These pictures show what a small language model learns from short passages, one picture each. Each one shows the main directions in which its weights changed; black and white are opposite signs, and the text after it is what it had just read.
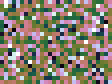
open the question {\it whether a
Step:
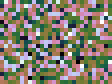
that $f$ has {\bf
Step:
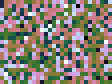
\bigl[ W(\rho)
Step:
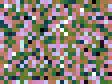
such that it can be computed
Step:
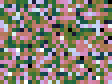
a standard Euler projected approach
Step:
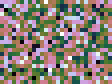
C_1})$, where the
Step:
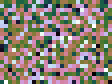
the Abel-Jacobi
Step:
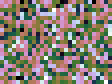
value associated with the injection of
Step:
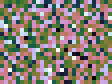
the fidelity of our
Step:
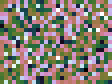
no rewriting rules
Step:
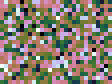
< 1$ the region $$
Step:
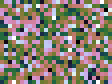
Theorem 2 in the case when
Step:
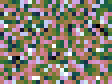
$0\leq r\leq
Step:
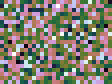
$nk$ ones in
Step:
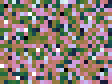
for the fifth order
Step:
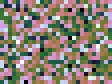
such that all multipliers
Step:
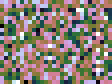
instances, particularly to
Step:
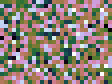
the original system to an action of
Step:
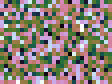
$G$ be a compact abelian
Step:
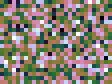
construction of a Hopf algebra
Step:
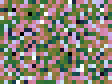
is log-concave on
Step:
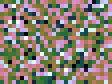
the boundary conditions for neighboring
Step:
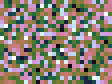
as an abstract Cauchy problem in
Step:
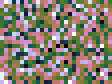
foundation for computational problem
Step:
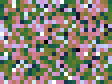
is not sensitive to
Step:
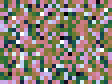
of convex body are also
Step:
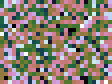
in the clow, and it
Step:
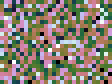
we strengthen condition
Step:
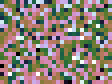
two (complex) parameters,
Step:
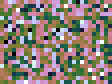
% % \end{document}
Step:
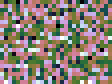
to emphasize that the very
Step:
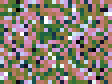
hydrodynamic equation
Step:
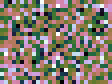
problem}, Sci. China
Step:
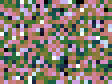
size $m$ and order
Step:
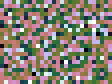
to be the full subcategory of
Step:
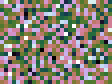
supply. A renewable
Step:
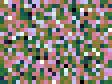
again using APECS
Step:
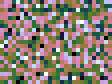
reconstruction of the function
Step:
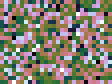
of vertices $S_0$
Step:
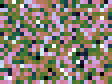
us seek for steady solutions
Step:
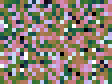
the inequality \begin{equation*}
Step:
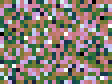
a parak\"ahler structure
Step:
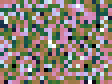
each $\sig_j$
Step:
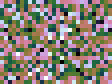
a function we say we have a
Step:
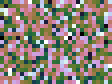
domain (in $\bE$
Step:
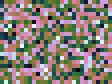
$\dr$, we assume that
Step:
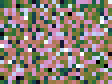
with noiseless data. This
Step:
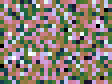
constant (see below). The
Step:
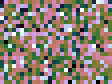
\cos \phi , -\sin
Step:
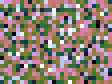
products, $\Box$ and
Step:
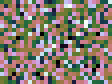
complex conjugates of an arbitrary set
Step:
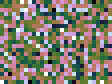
value problem with boundary conditions \[
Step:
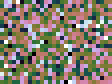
for some integer~$r$,
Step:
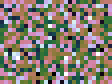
the following be called {\em
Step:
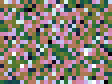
right.} \end{figure}
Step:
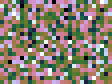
given by commutator relations.
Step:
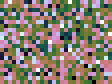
$\FF$ be a smooth
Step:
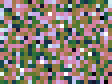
{\em A hypergraph $H
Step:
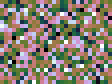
and columns in a stack
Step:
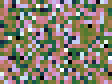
research arose from
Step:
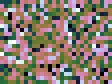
by the Beltrami coefficient
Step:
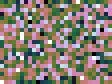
j$, the conclusion follows.
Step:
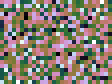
with $K$. Since each application
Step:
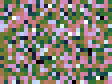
of suitable Hamiltonians in three different
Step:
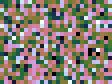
functions, with formulas,
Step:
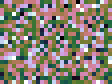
\title[On eigenvalues of
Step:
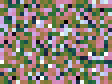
reading the paper and pointing
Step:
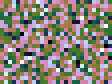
is independent of $d$. The
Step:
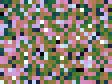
M\geq 3$. Assume that
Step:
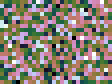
the corresponding Baker function \[
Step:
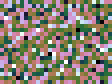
we identify the space of the
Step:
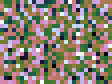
three independent random variables, then the
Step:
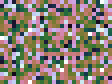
z\otimes z) v,
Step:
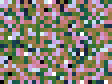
generator $\mathcal{A}$. Then
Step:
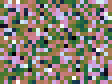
and preliminary results.
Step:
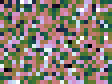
schedule delay function
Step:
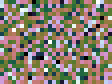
\cdots & 0 \\ \vdots
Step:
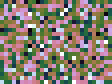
The LAPACK
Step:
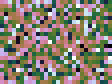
after each answer.
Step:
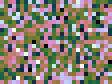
a generalization of tangent spaces of
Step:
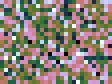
rank $\rho <6 $ consists
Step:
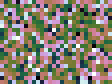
to calculating the Fiedler
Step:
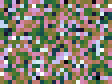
first color the vertices using only
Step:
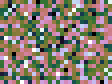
These objects are classified according
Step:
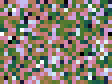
Dirichlet character modulo
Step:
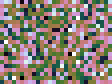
assumptions* (**P**),
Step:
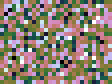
where $Q_m :
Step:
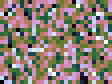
Since $\kp$ is an
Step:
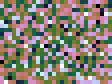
the Ricci or the cross
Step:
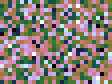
introductions in complex analysis,
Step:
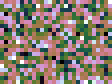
vertices in $W$ forms a
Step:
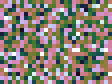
we shall in the rest of
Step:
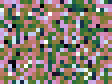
{\mathbf e^{\alpha w}
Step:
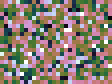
equivalence relation $\sim_n$
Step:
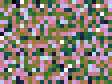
.$$ By the same Theorem the
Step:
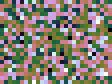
hook length formulas for
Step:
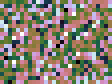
the parameter $\gamma \geqslant
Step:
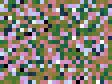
celui du changement
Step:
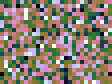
with respect to two- dimensional
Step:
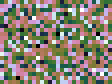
determine the Khovanov
